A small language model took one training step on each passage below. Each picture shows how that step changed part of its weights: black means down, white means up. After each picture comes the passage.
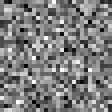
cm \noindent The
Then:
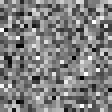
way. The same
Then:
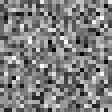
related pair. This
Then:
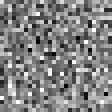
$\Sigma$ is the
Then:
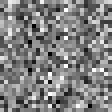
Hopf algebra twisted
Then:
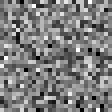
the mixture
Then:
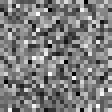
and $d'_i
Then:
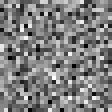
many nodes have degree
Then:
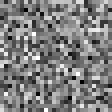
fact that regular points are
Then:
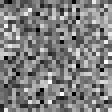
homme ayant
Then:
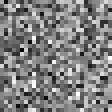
choose one interval,
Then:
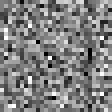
our relaxed
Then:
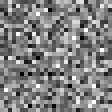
and is locally cyclic
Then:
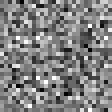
the solution by a
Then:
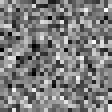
$G$, the graph
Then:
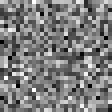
We may from the proof
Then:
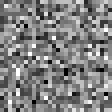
donc une fonction
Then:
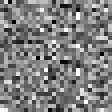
terms of supersymmetric
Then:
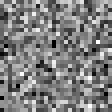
we will apply this lemma
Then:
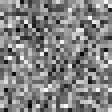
dates \vskip
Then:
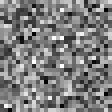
process pseudo-point
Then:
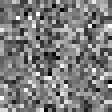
{\em Mather's
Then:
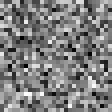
glueing two
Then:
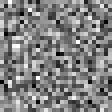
2, \ldots
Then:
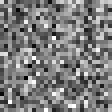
of symmetric groups, to
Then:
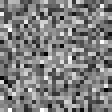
comparisons ,
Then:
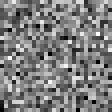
chain map $\tilde
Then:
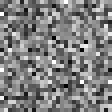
results relevant to
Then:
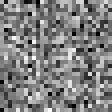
homology'', and
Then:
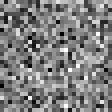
crossing one another,
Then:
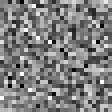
the pole is at
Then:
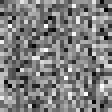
$k$th column
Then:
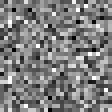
wir f"ur
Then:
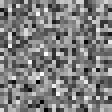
is to consider the tree
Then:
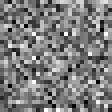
point, so the
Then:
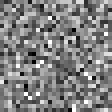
inequality for a class of
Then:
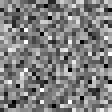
$D$ or on
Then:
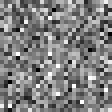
groupoid over
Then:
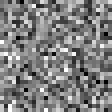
the oil dynamic
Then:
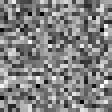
equivalence so that the
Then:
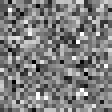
as it is the case
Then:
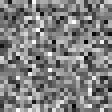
Thus, we have that
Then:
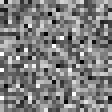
already reduces this
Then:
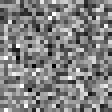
analysis includes uniformly elliptic
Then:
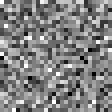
groups which will then be
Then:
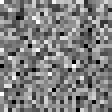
The symbol $\times$
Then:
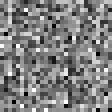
for an explanation
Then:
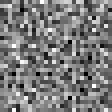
itself the linear functional
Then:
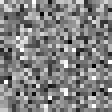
Let $C\subset
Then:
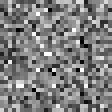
and the invariance
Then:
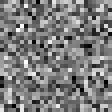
sequence automatically in an
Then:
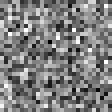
a subgraph isomorphic to
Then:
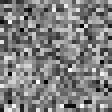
determine an asymptotic
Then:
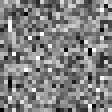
m$ for the
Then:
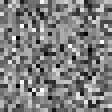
separable convex optimization problems
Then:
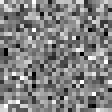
Let a split extension
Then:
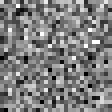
two also admits a weak
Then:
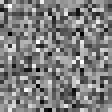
generated in degrees in
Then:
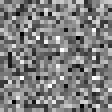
basic concepts of
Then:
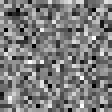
| stdev |
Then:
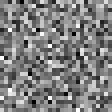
the subspace $S$
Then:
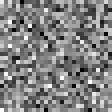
benefit of
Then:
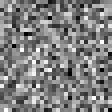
$u$, there is
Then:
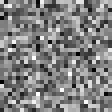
not be the case,
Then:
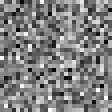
given by left multiplication
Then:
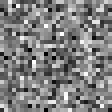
and backward maximal
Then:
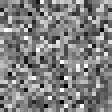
computationally efficient than
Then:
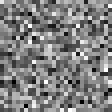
matroids that
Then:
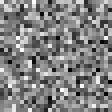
Let $A\subset
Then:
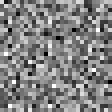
assume the additive
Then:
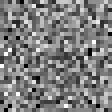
the exceptional
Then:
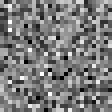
admits natural real structure and
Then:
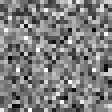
marginally more
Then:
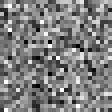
then $x_i
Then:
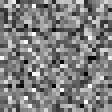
from the spectral sequence
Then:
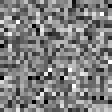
not conversely.
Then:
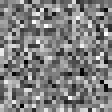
a.u. First
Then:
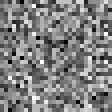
the particular drift
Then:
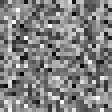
for flexibility
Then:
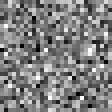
small dilatation
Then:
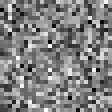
to sets $U$
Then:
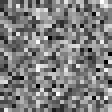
and joints called
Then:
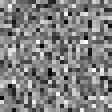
$A$ in
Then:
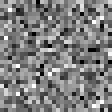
measure. Let us set
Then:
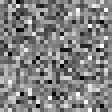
by the test given in
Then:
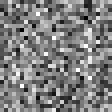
and the second data set
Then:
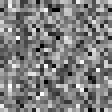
J. Math.
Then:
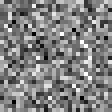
out the case of the
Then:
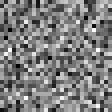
exception of the top
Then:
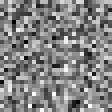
about Banach
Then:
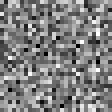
nonzero elements in any
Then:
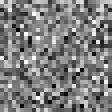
alone. Let
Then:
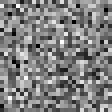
\right) =
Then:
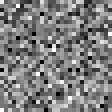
even number of points on
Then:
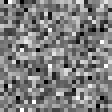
higher-dimensional manifolds and
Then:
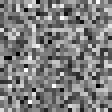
On the other hand let
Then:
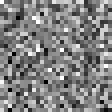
The next proposition occurs
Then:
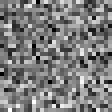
images under
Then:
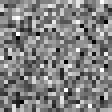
= \Vert \alpha
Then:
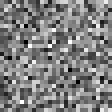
point $p\in
